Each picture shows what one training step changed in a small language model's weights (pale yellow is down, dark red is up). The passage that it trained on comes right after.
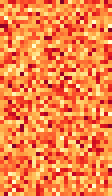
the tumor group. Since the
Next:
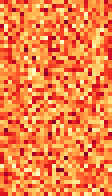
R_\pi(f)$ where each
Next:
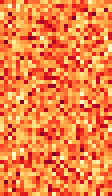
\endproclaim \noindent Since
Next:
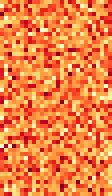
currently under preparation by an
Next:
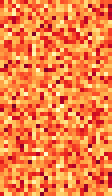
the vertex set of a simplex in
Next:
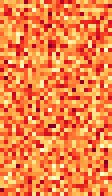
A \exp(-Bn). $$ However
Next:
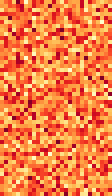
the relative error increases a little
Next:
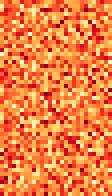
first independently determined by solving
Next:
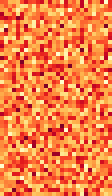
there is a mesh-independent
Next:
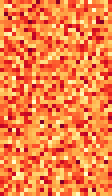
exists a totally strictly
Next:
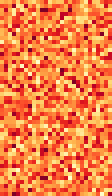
a})$, and we deduce that there
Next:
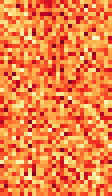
Dense Magnetized
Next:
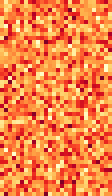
where $\Sigma^*$ is the set of all
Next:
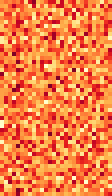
mid 90's, in the context
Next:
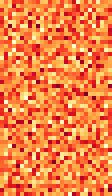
final validations. Furthermore, the
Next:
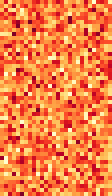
fields are also generated below the disk's
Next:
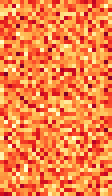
becomes large. However, this is not true
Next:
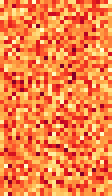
focus drift. We do not
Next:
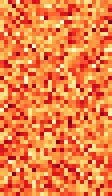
of the limiting bias and variance
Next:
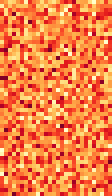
account, \begin{equation*}
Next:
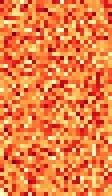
$D\to P'$ be a closed
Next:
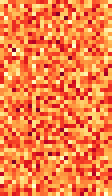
In the right panel, asymmetric
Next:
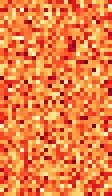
needed for transportation in
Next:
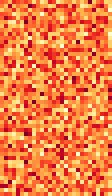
how catastrophic
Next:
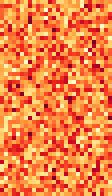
present in the Doppler shift
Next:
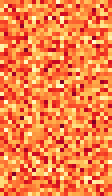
number of events created more
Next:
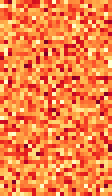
highly interconnected network between the
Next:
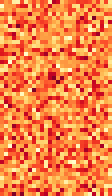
We have checked that the above approach
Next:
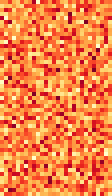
of $\wt{\lambdaz}$ factors through
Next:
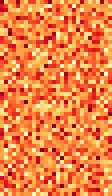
rarer effects in the data. Figure
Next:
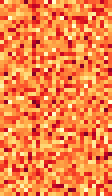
{\bibfnamefont {L.~L.}\ \bibnamefont
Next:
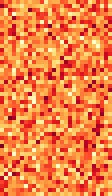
by \factor \advance
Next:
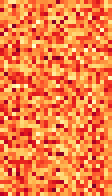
In doing so, we perform the
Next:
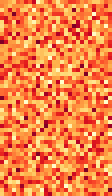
SF shown to be useful for radio
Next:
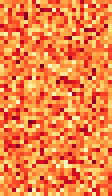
9: The obtained balanced
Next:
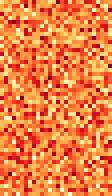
are able to determine accurately
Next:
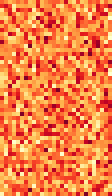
\int_0^\infty dz
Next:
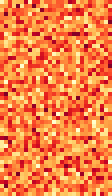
Having at disposal an
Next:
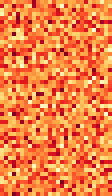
So, we will concentrate on this
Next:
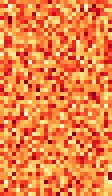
D} \quad \max_{\bm X
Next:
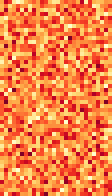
be obtained by considering commutation relations between
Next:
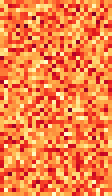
Se vacancy would
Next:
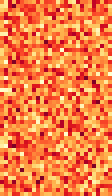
deleting edges cannot decrease the radius
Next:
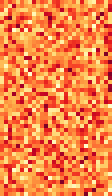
result for the algebra $B_0$,
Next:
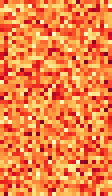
synthetic brightness profiles
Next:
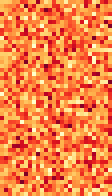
assumed to be known, the only
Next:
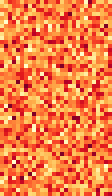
on the idea of the NG field
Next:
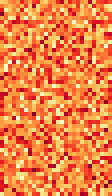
polynomials are the key tool for the
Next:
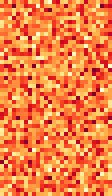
(lower and upper dashed lines),
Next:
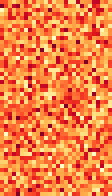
Fermat's Small Theorem
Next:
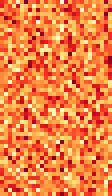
operator $DQ(x;w)$,
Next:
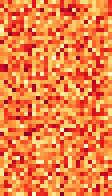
the control gain. A problem whose solution
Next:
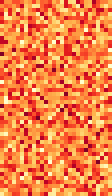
sets of supersolutions of degenerate
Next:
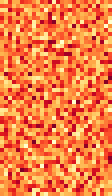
u_y - \nabla \tilde
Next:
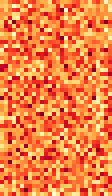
beams moving along arbitrary convex
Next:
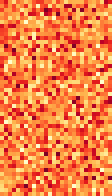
$\sigma(a)\geq2$, then
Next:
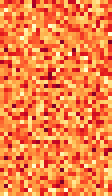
for $h$ if \[
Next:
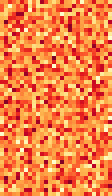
the following qualitative property of unique
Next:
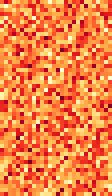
ground level, and the water
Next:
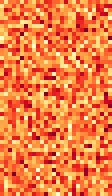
\leq d, \beta \in
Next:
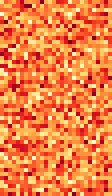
interaction potential has two competing equilibrium
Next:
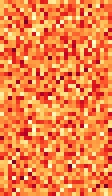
would exceed the desired degree of
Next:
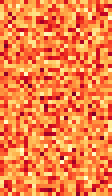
\end{equation} In particular, for
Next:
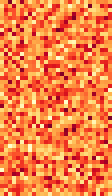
and $\rho_{2,B}$ denote
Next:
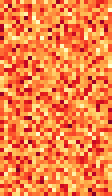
the average production rate, per hadronic
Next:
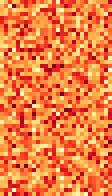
i.e. by a set of
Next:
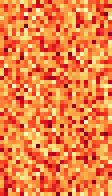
\geq 0$, \begin{equation}
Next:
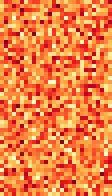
and $C$. (Note that, given
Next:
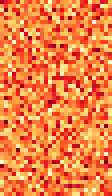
even though it is strongly correlated
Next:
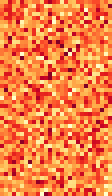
&=\langle \sum_{j\in
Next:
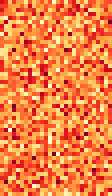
attention as it has received in
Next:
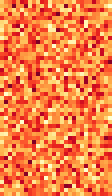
$H$ and it's adjoint operator
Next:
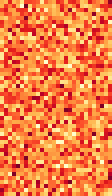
is commuting with the total angular
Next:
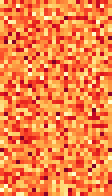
complementary signatures may appear at
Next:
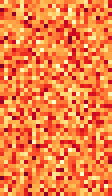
the present constraints on ALP properties from
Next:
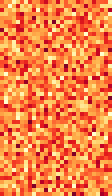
0.2$. Finally we estimate two of
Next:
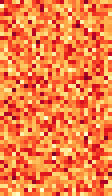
are \emph{global}: the period
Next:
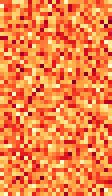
regime observed in the region of parameter space
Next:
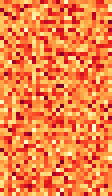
the probability generating function of a
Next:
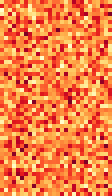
achieve without better AI,
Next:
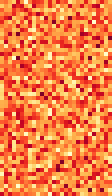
is placed right above the detector
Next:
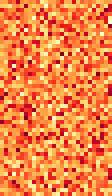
strong influence on the magnetic properties of
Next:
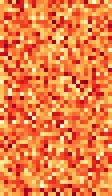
has a unique representative of type
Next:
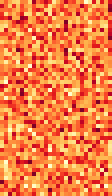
ground states are minimum-cost solutions to
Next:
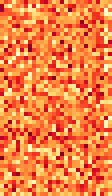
between $\R^2\ts
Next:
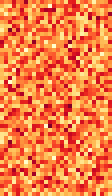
and J.-E Roos for
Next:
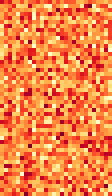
Brownian motion with initial distribution
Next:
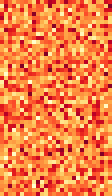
measurement of pairs of spins. In the
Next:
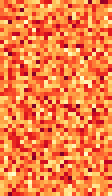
are mutually transversal Lagrangian
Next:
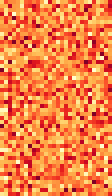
cosmic acceleration
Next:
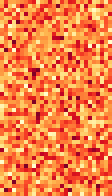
propos\'e par J.F
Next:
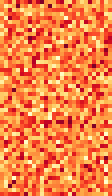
other variables $X_{\setminus r}$
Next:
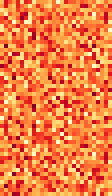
we let the Greek indices denote
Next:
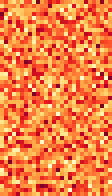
coupling. This reminds us of charge
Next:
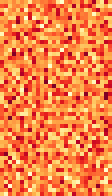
positive type associated to $\rho$ and such
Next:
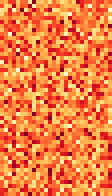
the total energy of the defective
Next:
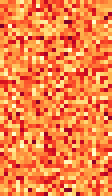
radio emissions. Applying
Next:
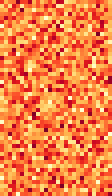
one-fluid extension introduces a
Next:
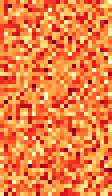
singular leaves.) With this
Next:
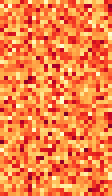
reduced Blackwell-usefulness
